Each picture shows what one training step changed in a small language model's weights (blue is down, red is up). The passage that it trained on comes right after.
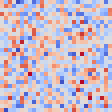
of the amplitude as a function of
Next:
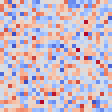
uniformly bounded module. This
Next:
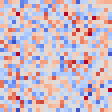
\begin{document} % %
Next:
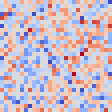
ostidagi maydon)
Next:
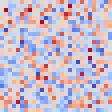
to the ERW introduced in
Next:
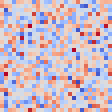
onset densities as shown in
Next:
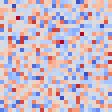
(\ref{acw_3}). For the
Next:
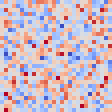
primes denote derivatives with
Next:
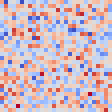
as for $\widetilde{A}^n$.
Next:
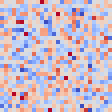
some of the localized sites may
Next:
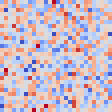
$1$ to an accuracy of
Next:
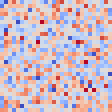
within the flux tube and
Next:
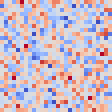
Vollverben sowie den
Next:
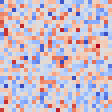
this chapter we turn the
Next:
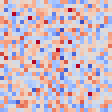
with $iq_i$. Instead
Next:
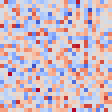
interest. \paragraph
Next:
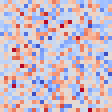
Routledge. - Kress,
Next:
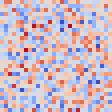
yet assembled, including
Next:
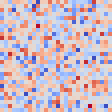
repeatedly allocating and
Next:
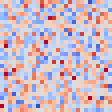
до українського
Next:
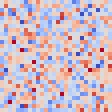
$E$ and $\omega $ be a
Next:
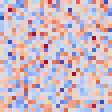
энг биринчи
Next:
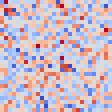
qabri va o‘ng
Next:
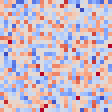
of 15 scalar equations on the
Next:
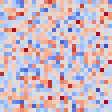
інформації, що
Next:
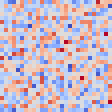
followed also in the small signal
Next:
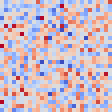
Universidade pode também
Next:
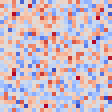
vanna metallini qisman
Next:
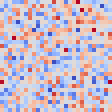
i.e., we omitted the
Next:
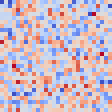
terms of number of speakers, but
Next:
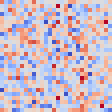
corresponds to the viscous
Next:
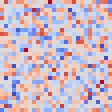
before applying the {\em
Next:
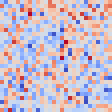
\section{A Proof of Lemma
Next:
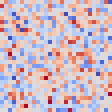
diagnóstico y
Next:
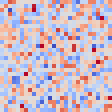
depicting drowned child
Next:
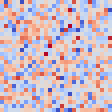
We may also restrict the
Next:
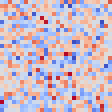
mahorat dunyoni
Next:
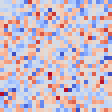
is an equivalence of categories
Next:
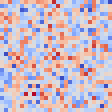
sample at each radial bin. The
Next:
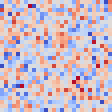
adjusting them when real
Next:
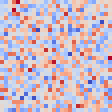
ascertain an alteration of the
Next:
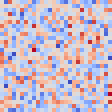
to apply the deconvolution
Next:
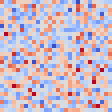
%as much as possible to only
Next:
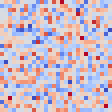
our model in detail where we show
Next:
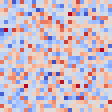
equal dimensions together
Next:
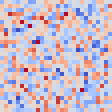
which is not a physical object.
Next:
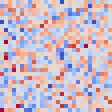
Here we address this issue
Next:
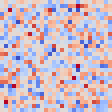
central gas densities,
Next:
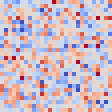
the systematic review method was used
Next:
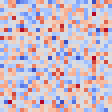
geometry is the study of complete
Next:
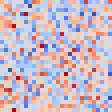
and B.~Solomyak,
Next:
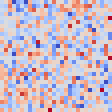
ao *statu quo
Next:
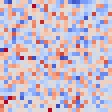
the beta functions. This approximation is
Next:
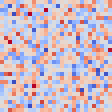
remains an intriguing
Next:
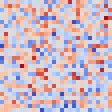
sentido, el dolor se
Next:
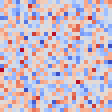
anos na época,
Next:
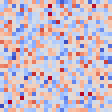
of brain activity across
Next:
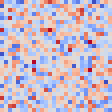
Ушбу мақола
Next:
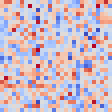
самая массовая и
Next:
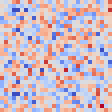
le informazioni, le
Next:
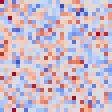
normal crossing divisor
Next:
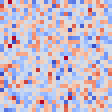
ariqlar bo'yida ,
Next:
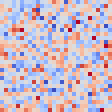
an electric voltage that is
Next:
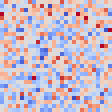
for the spacetimes taken in consideration.
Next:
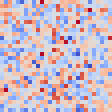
obtained by means of the density matrix
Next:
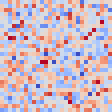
dephasing rate calculated from
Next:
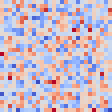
so again the right hand side
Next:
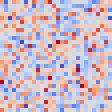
flat left invariant semi
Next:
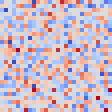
Shikhin Sethi}
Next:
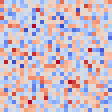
to drop rapidly,
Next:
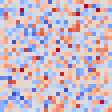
modify them to be applied
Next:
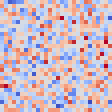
Szocialista Párt,
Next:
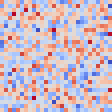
nafaqat nazariy
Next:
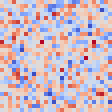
an inversion of $k_x$
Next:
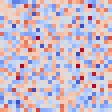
as well as in the case of higher
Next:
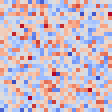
trigonal CSTF in our work
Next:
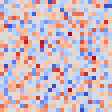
Data visualization is
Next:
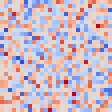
quasi-setting. More
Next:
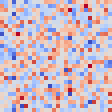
occurs more than seven
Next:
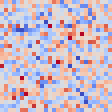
the disk with its nearest
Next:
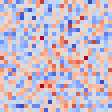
such that the rotational symmetry will be
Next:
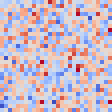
Trans. Commun.},
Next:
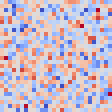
then the backbone term is
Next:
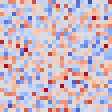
the Harvard Society of
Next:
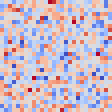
to create the fine mesh
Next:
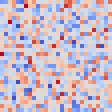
steps. Expanding both
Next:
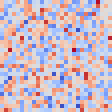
of motion for the meson and
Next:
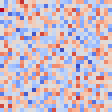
port and an extremity, for all
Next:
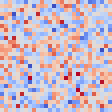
in the perturbative field theory calculation
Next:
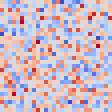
bo'yicha ichki
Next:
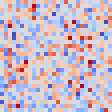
1.0 GeV in the form
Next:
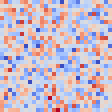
this section, the PFO algorithm
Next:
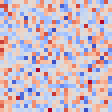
in topology. \ {\it Inst.
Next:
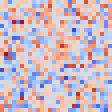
multiple links, such as that shown
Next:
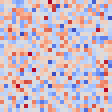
reduced problem \eqref{ec:
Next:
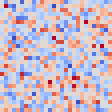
In Table 5.1, we have
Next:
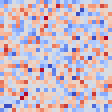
motion, reinforcing the results
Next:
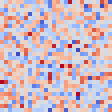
good candidate to
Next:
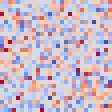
frequency of the test signal
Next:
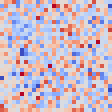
dashed horizontal lines
